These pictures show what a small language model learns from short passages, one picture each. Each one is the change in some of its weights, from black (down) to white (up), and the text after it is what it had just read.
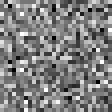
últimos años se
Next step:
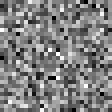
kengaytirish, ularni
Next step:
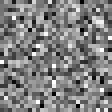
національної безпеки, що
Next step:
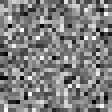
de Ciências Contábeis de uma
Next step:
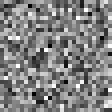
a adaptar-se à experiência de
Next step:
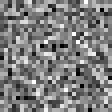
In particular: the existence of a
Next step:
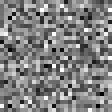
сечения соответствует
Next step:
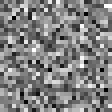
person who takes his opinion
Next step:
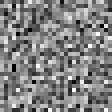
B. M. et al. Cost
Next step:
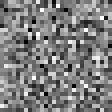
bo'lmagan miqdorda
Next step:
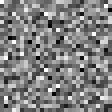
ва буни кўйидаги
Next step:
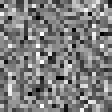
semelhanças entre o processo de
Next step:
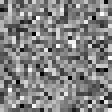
adı verilen iki
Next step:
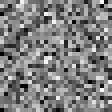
proteção e promoção, inclusive
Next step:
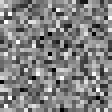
S_J (zie Paragraaf 1).
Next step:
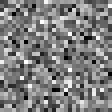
la visión y vivencia de los
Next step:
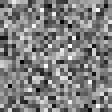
Sensing for Indoor Air
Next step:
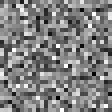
pode ser percebida na análise
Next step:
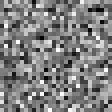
o‘zlashtirishga imkon beradi. Bu
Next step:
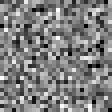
o'zlashgan so'zlar
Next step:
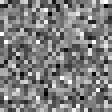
(Sénégal) : Institut de
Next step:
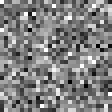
E também houve a aplicação do
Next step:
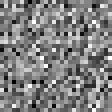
Rasulov T.S.
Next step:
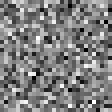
dicha importancia, los análisis
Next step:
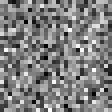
Куренов Рахыммаед
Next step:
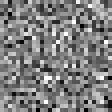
dos usuários. Além da
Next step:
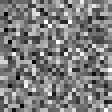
não são derivados da evolução
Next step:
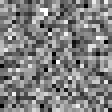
industrial VR / AR
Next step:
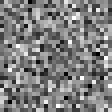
o aluno possa desenvolver o
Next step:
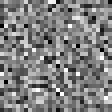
Несмотря на то, что
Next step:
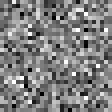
estetik tarbiyasini shakllantirishida katta
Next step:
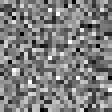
dasar yang harus dikembangkan
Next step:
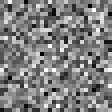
example to implement teaching design
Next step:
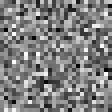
hoje reconhecido PGC
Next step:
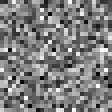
теории. Ключевые
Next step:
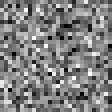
modeli"ni yaratdiki,
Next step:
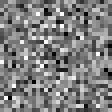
investigación ¿Cuáles son los
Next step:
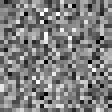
gaskiya da nuna
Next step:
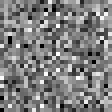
va uning raqobatbardoshligini
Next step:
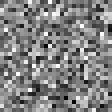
practical lessons in learning
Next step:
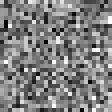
Shu ma'noda ushbu
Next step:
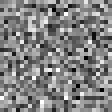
kognitiv faoliyatning o'ziga
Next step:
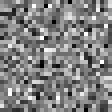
tartibga soluvchi mezonga
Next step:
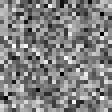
Madila, Blaise
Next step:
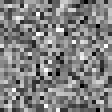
Costa Rica se ubican
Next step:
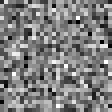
maqola qonuniylik va
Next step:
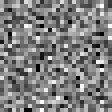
корпоративного контролю
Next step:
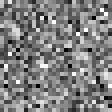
presença de estoque, confirmado
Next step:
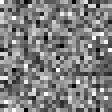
bilan) umuman olinmagan.
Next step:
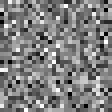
ambulación (0221)
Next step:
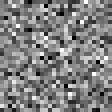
Zulfiya, Shukur
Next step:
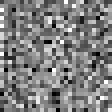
хәтте өлген
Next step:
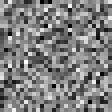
moslashtiruvchi modellar
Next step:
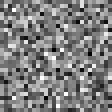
rapidly developing digital technologies
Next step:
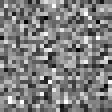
tezlik chidamliligiga
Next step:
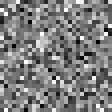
la sanción tanto en la vía
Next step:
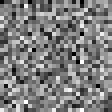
correo electrónico, en
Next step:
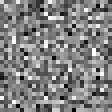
de escolarização, menores são os
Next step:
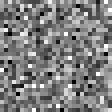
os discentes extensionistas e a
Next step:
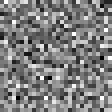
validó que el proceso se
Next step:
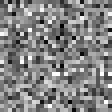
dan jika skor berada lebih
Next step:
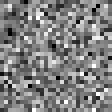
de la carrera Fuente:
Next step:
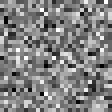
practices bestaan dan
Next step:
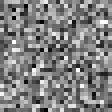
taxativo. Se entiende por
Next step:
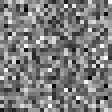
این امکان
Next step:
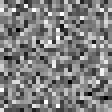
reportadas en Heteroptera que
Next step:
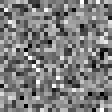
kuzatish muhim. Ijtimoiy
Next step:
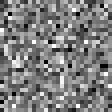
cidadinas, se articula com a
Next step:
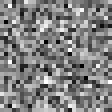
В. В. Гриб. В
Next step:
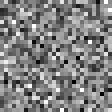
así como la extensión de la
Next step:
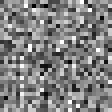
of 180° Hybrid
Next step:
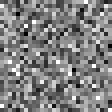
shahri Prezident maktabining
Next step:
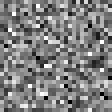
the individual, and not just the
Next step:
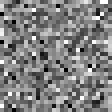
izlanishlar tilni avtomatik
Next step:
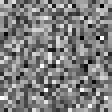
conheceu o construtivismo russo
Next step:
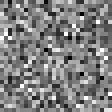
тарбиявий бўлим
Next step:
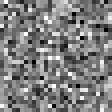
Kuigli roman bosh
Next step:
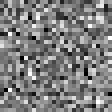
обнаружения составляет
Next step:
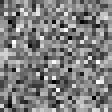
товариства істориків науки
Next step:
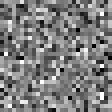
духовні «Через поле
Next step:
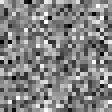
yillik kuzatuvlari natijasida
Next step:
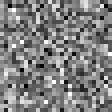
pois esses setores são os mais
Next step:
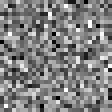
на предприятиях актуальность
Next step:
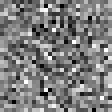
A importância da integração das novas
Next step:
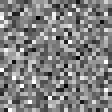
por lo que ha de tener un sonido
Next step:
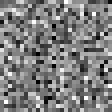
na prática escolar (entre colegas
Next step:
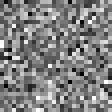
визуализацией. При
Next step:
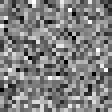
hisobga olish – bu nafaqat
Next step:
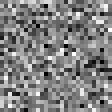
desastres e construir uma base
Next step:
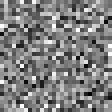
recipients and mechanisms
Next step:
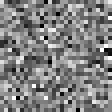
exaustão dos recursos minerais não
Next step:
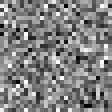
balki bilimdan to‘g‘ri
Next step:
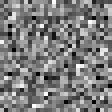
for Manufacturing. In
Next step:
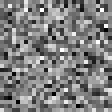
pleural effusion in the
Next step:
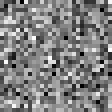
balki lingvistik tadqiqotlar uchun
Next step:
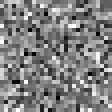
ulang Tirta Tamiang
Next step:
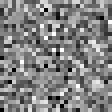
hati serta tangan manusia.
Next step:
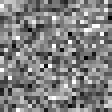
en Cuenca," marzo,
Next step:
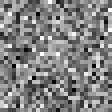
(bolalar uylari va
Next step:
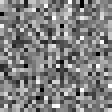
ele argumenta que os jogos
